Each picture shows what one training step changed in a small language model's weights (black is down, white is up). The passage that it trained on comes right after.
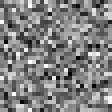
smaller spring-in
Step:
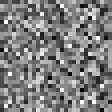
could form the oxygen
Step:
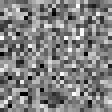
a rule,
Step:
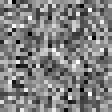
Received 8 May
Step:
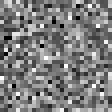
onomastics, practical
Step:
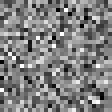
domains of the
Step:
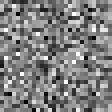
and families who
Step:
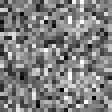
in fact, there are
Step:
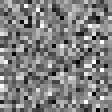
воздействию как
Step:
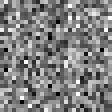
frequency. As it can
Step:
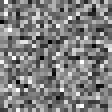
do momento que nós
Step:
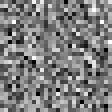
Council of
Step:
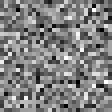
assigns to each
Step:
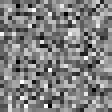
and came up with
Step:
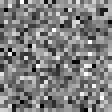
elevated blood sugar
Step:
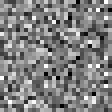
the combinations
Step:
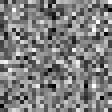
Bible is a work
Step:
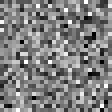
large collections of clinical
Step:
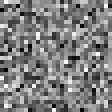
значимости образования
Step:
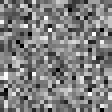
de olhar constantemente
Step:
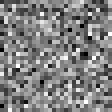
from signals emerging
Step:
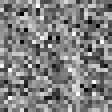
IBM turn to
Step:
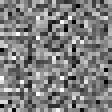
Saúde. São
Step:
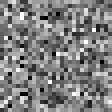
a quarter
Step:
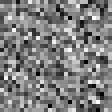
then the resistor
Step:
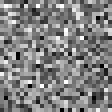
Relationship Between
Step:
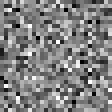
high PA detection rates
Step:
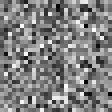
language as limitations with
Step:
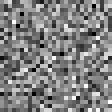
-set partitions
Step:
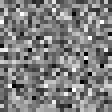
The scheduling
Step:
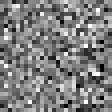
might not lead to the
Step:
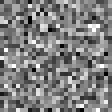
о буровых
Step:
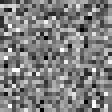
in Literature
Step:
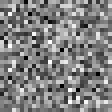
cancer cell lines.
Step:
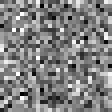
a Tertiary
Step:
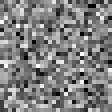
during kiremt
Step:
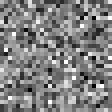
against *F.
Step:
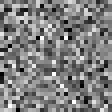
to China in
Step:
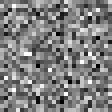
their performance when based on
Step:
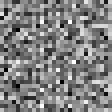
qilish va oilaviy
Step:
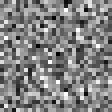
las solicitudes
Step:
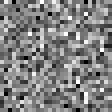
pathogens specific to
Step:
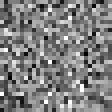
enterprises. Second,
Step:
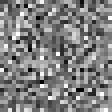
biri hisoblanadi.
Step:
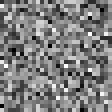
the general principles of protein
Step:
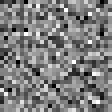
majority of the
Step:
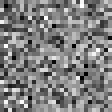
finance is that,
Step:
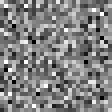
survey responses for part 2
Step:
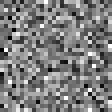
ones found in the
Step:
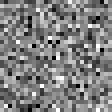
композиты на
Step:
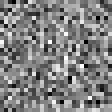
recommendations contain information on
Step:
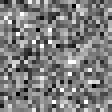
done by Obidike
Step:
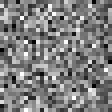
e Pesquisa
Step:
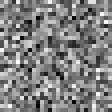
mereka ikut
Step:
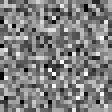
India by providing quality
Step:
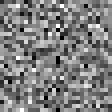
associated with psychological
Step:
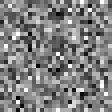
bir de hizmet
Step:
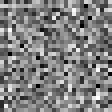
The demographic functions of
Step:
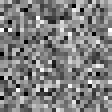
gradient (as a
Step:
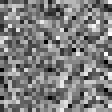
is no significant relationship between
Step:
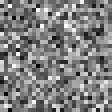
black background, or
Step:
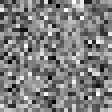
details, the cases
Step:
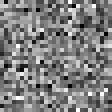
to an MCI.
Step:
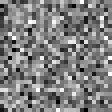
live skill dan
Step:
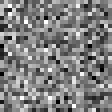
in the project data exchange
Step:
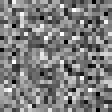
7 NASA
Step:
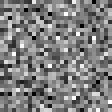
- John
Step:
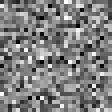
for environmental chemicals.
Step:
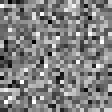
physical examination and interval
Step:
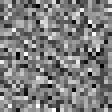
the Czech
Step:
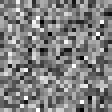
se retrouvent
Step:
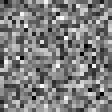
of foreign
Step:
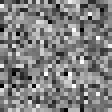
the other hand, the
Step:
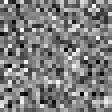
reproduce a
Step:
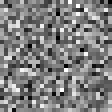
juicios que
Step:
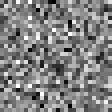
emulsion has
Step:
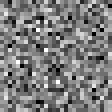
da praia
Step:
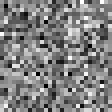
and filtered,
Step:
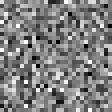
females deposit
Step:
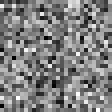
and generating vector
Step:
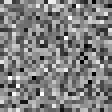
of food allergens
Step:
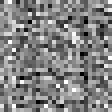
Allowed *
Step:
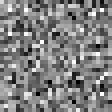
ценных бумаг
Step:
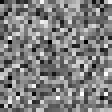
over a million properties and
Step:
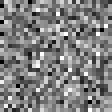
values (circles)
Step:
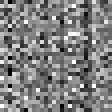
software engineering and
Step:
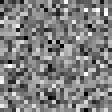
Circular economy;
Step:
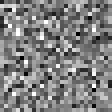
in supply chain and
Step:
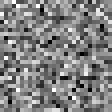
In order to verify
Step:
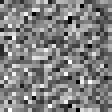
in carrying out the
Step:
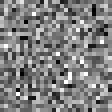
normal, avaliada
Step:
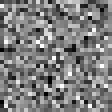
the use of social media
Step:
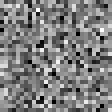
foydalanmasdan yoki
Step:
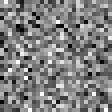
secured data by
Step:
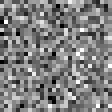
about θ there is
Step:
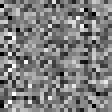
land policies in the produced
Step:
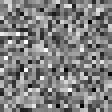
compra dos usuários
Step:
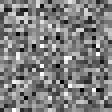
to determine the new relation
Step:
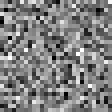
participate Protocol
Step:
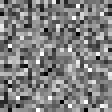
níveis cognitivos
